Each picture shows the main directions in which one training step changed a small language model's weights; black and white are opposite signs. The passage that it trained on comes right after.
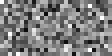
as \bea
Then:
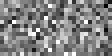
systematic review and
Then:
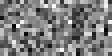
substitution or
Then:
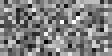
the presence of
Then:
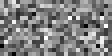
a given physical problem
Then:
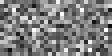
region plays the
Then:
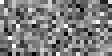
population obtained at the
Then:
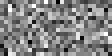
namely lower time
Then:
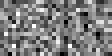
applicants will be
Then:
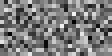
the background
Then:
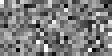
(v) for rate
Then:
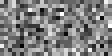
to cover the
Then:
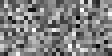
in the group of
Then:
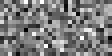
collisional spin
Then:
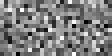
year more and more
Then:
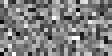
of diffusion
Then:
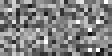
a gender
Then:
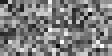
the deceleration
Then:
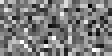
not use any terminal
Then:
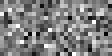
and Kakulu
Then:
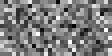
the tidal density
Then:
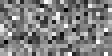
especially by
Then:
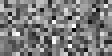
on a marginal
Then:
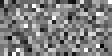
relationship between
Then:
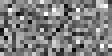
transmission changed
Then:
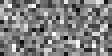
success or
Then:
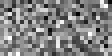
individuals and the average
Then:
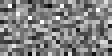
one key factor is
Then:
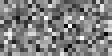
this limitation can be
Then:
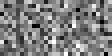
is the curvature
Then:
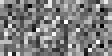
spectrum (3) and
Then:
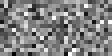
of this paper.
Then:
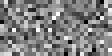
of the error
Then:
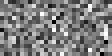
contrast with
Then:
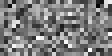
matrices in
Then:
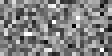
polarization parameters,
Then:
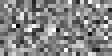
group appeared at
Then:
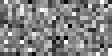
$ model. It is
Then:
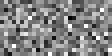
the system will approximately
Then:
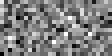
before the
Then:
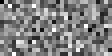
s \rangle^2
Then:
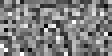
means that only one
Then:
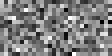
impactful, the
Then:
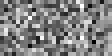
the result might
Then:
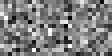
Generative AI
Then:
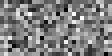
in USA.
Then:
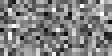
resulted as
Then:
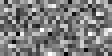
the vision domain
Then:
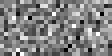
The proposed framework
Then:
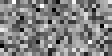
assume that the
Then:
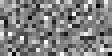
Figure 2, demonstrate
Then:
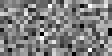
of dozens of
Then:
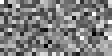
as virtual
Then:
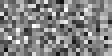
is defined as the total
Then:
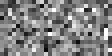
tabulated value
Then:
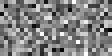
is generated from the
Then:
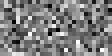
other biometric
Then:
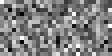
particular moment in the
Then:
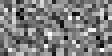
class of games
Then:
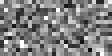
topological states in
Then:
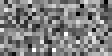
the zero fix
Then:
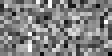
have been performed on
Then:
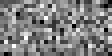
classes had a significant
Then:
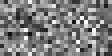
the idea of
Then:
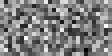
any system that performs
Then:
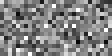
technology integration.
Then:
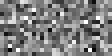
Study on the
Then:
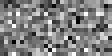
humidity environment
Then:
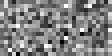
and carbon
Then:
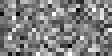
This research uses
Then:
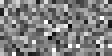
study. Link of
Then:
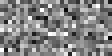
ejected by the
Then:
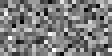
subtended by
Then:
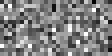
one groin wound
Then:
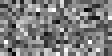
of income
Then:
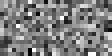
credits) I
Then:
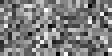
(5 \omega
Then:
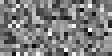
using finite element
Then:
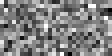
qualitative research
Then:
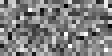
to other spatial
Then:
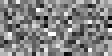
controlled by
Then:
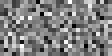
same cases. The
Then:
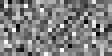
making. The
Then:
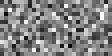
.\ee Here
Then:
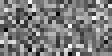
the difference in the two
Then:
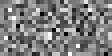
the join
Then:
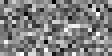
reason, standard
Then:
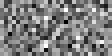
limited students have
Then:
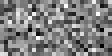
the nonlinearity
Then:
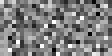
functionality which
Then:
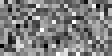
dry between the
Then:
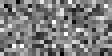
evolution of magnetic
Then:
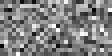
not accepted
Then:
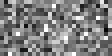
folders and
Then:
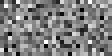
from loaded data
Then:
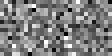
saving rate
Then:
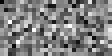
decay modes,
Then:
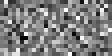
time than adults,
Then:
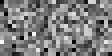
effect in the model.
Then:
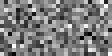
the regime of
